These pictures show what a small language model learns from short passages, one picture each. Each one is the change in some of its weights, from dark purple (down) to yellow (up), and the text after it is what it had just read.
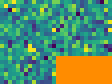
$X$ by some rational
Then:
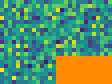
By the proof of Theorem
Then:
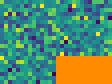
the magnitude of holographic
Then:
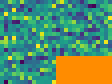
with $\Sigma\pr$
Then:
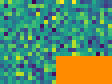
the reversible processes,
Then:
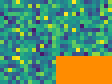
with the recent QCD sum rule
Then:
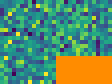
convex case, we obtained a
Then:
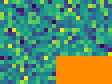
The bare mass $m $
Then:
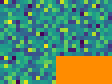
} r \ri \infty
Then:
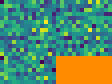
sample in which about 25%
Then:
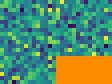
of vertices. We will use
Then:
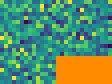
a locally-finite collection of
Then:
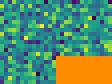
provides valuable insights into the
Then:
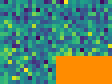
ring}$, and energy inside the
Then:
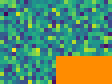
on the design of an efficient
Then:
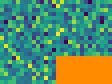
for flame temperature are independent
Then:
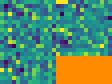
is a clear example of a
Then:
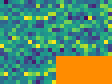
$\nabla\Psi =
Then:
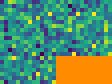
that $\nu_\lambda$
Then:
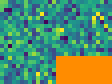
exponentially for wave lengths
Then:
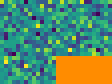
discrete transfers of momentum
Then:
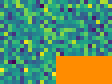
that first proof proceeded
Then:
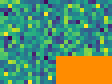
by the active learning algorithm described
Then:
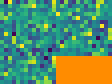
FRANCE \&
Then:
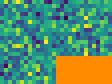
the scintillation time
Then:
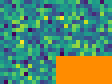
$\sqrt 2$ times the
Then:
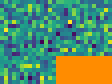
regardless of the material's
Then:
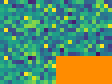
\begin{eqnarray} Tr
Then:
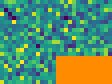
use of optical lattices
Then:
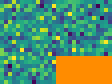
be considered by multiplication in
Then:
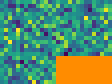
\cite{KK}, interacting
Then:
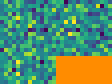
the order-parameter exponent
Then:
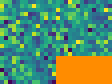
The competition between the bulk
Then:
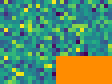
obeys the same boundary
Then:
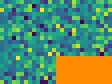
(not reflection) in the
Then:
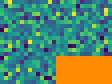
of Geophysical Research }
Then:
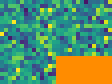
of 50 kpc for the
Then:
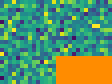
means that the following diagram
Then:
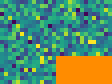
classes, its Gelfand
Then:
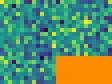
both $H$ and
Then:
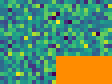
the following observation. Take
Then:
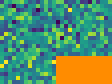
The derivation $\partial =
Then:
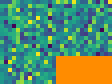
of~$X$ are not
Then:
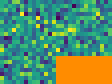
period, by jointly
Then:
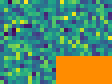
that the IceCube
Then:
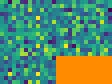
curve, IMF, or
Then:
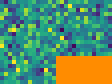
another inclusion result where the
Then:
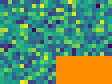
relates the BTW
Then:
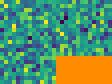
relaxed problem and thus the
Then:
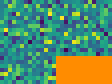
accuracy of the resulting trajectory.
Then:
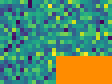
\subsection{Free Lie
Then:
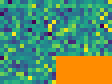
kick at time $t
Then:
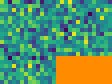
pressure and force term, using
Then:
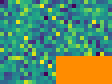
entire spectrum). The traits
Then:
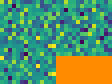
on public policy and decision
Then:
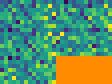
\leq k\rangle =
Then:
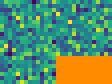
in the lower panel of
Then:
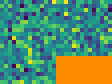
the system is much larger than
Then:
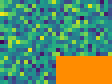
In particular, it appears that
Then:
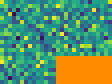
large numbers under sublinear
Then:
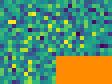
model of a dynamic system can
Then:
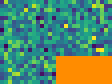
the sociodemographic
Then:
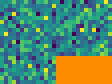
filaments gives rise to
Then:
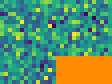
dense subsets in order to carry
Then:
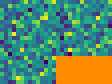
identically colored edges of
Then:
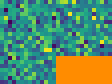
in reverse chronological
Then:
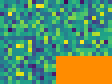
the stationary solution, we
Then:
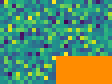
right $B$-module.
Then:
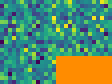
and outline future work.
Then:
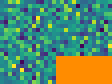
that are $\delta$ close
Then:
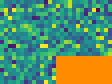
k$. It essentially implies that
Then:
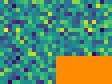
(in \AA) used
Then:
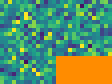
generate true radiative corrections of
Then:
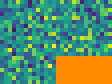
the incomplete knowledge of triple
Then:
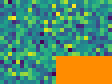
a clever construction,
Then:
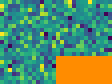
distributions with compact supports, but
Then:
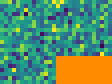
charge assignment for a fixed
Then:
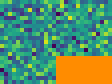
consequence is the following:
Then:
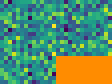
% {j\omega}
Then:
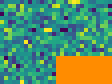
parameter values. The cubic moment
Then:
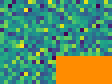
Stackelberg game,
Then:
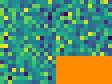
Indeed, a convex polygon
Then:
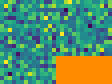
is then trivial by Case
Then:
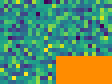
the kinds of errors
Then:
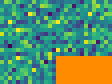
parameter can specify the interaction
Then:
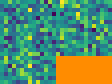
system that leverages
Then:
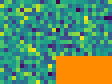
of $A'$ via dark
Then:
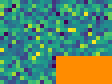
phase. While examining the
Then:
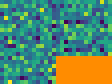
is based on the {\em
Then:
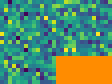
its symmetric trace-free,
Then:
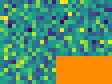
reveals morphological and dynamical
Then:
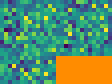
- \delta(\Gamma))
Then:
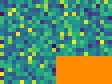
this end we assume that the
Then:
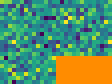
be a finite dimensional graded subspace
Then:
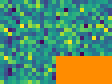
clear signals deeper than
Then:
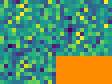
consists of binomial coefficients
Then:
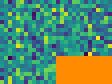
the Hamiltonian constraints which are related
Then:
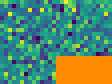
$\pi$ is also a
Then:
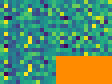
instrumental way. -
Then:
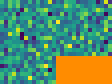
all sensors. Nevertheless,
